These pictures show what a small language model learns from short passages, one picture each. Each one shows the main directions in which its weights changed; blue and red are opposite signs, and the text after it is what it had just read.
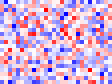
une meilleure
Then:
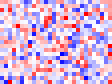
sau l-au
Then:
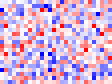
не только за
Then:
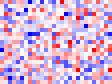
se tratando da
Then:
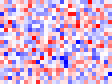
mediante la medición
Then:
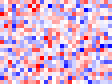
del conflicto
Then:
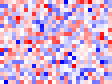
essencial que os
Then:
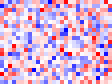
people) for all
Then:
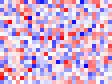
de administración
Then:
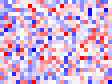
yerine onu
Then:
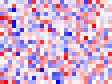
presentaron una
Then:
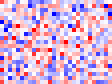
tabaci*. De
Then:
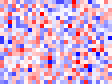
novas tecnologias
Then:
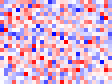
Estiramento do
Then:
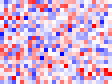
faollikni kuchaytirish
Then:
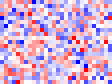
iniciaram as atividades
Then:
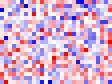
за способом
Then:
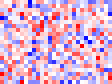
исследования патологии
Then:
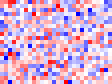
va boshqarishni
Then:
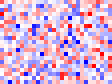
O, chaman
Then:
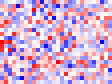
alcance de
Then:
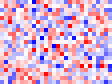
cuerpo y
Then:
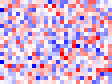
de forêt
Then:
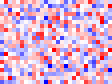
اما یک
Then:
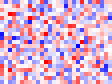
9th year
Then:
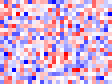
єдність і
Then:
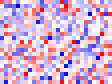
El profesor
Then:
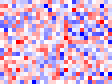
Respublikasida 2020
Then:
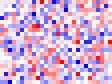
se tiene en
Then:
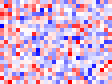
Sala 3 –
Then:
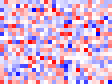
para qualidade de vida
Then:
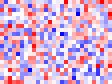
этом плане
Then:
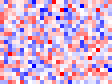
el futuro de
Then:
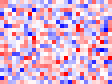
e de Medidas
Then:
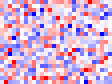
caídas y
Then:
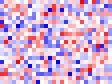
per venire
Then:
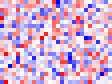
С одной
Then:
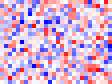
ten onrechte
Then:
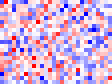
da ocupação de
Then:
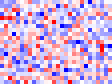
darsliklarida qanday
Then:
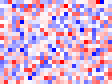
seus efeitos
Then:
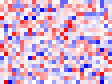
решения проблемы
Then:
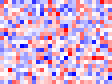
eram amplamente
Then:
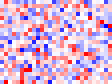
інтересів у
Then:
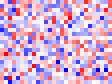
uchun hech qanday
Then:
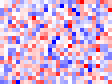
the journals
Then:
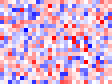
Diversidade de
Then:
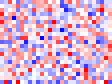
і в яких
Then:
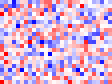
в методике
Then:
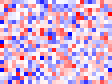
diukur dengan
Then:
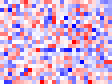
si escau.
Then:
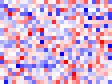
the semiotic
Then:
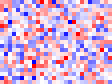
obtención de
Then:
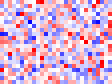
futebol na
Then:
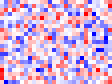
či už
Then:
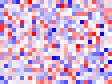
- yoshlarning ish
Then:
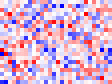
та політичного
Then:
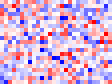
- Abdul
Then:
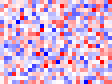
L, et
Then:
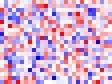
conhecido como
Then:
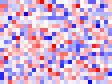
dos direitos
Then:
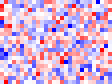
је реформа
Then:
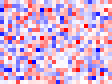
meno forte
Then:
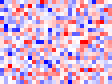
kunda axborot
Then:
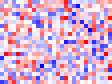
به منظور
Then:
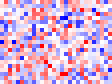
texnologiyalardan foydalanishni
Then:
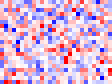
edukasi hukum tidak
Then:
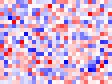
ресурсов в
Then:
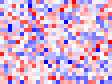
Os pelouros
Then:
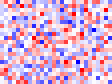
at key
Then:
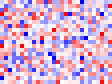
и практики
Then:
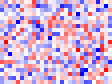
a questão
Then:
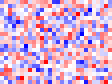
bien connue
